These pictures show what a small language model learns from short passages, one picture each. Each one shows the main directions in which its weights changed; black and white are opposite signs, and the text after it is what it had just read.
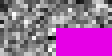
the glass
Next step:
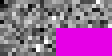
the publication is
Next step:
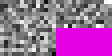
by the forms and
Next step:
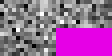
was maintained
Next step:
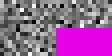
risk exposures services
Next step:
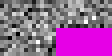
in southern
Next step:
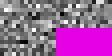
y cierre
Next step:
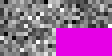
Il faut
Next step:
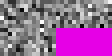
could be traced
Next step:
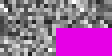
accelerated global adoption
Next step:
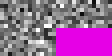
not extractable,
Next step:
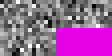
defined as a set
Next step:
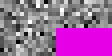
and innovation. –
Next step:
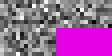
improves performance by
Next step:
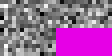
Minister takes
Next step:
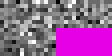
uma vez que as
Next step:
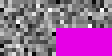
ham Lol
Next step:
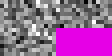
ва йиллаб
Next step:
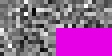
belajar, dan
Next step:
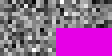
GDP of
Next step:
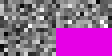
проблем системы
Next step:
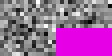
manage. More
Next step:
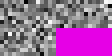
not only on the
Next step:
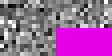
и песка на
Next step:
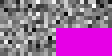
les incite à
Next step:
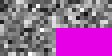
the case of
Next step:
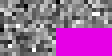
which was lower than
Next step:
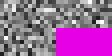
Many of these
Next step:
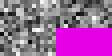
construction idea is as
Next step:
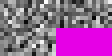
equally used cells
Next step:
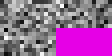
Deltares focused
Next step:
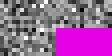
network initialization
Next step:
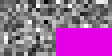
of people. This
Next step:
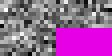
a procedure for
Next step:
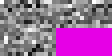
people.⁶ The
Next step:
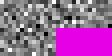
incluindo a
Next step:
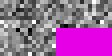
jamiyatlari va
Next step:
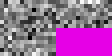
solvent are
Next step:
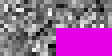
the point lie
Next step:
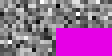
present study is lower
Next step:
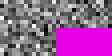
й однією
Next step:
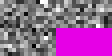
both presented results within
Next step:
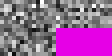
singularity is
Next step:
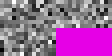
where weighing
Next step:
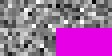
thick lung
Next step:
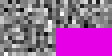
and Natalie
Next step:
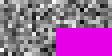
peligrar las
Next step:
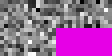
of high chemical
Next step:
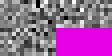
developable skills that
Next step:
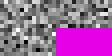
identification in students,
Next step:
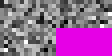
alumnos de
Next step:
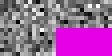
depend all the
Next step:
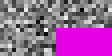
soil biota and
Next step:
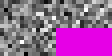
ROM function
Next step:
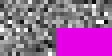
göre en
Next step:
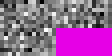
issues, too
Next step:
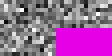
disease: A clinical
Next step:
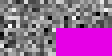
освіти в
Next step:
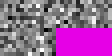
sifatida qaralgan
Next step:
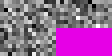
training in how to
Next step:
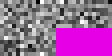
Dried products
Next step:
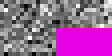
between the original data
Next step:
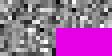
the Institute of
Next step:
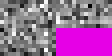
lacking regarding the
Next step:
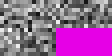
peut se
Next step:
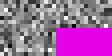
that follows this
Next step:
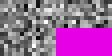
of this study
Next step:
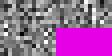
texnologiya fani
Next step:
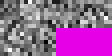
en los modelos y
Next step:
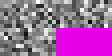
with Selenium
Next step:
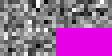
of activities. The
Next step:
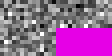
temperature records for
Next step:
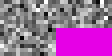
controlling determinate
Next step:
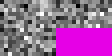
was measured using
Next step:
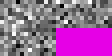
registered on
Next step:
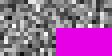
при основании
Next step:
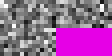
the oppressive
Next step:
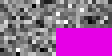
text information within
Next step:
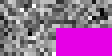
could be the best
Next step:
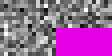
smart phone
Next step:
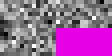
allow them to take
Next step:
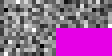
Scores of
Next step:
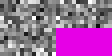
об этом
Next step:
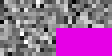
online resources to
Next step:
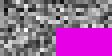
reported minimal or
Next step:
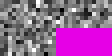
of care.
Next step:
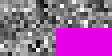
for global health
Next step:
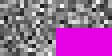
to Tackle
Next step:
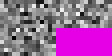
exposure factors that
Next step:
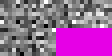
deposited during
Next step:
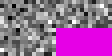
not allow consistent successful
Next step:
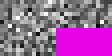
BioAI de
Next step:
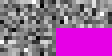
Racism out
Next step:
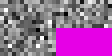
- c) The
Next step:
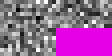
amalga oshirish orqali ularning
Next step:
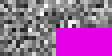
were conducted according to
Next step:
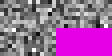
prevalence of
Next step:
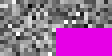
(if available).
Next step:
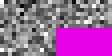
equipment and
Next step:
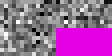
items that are used
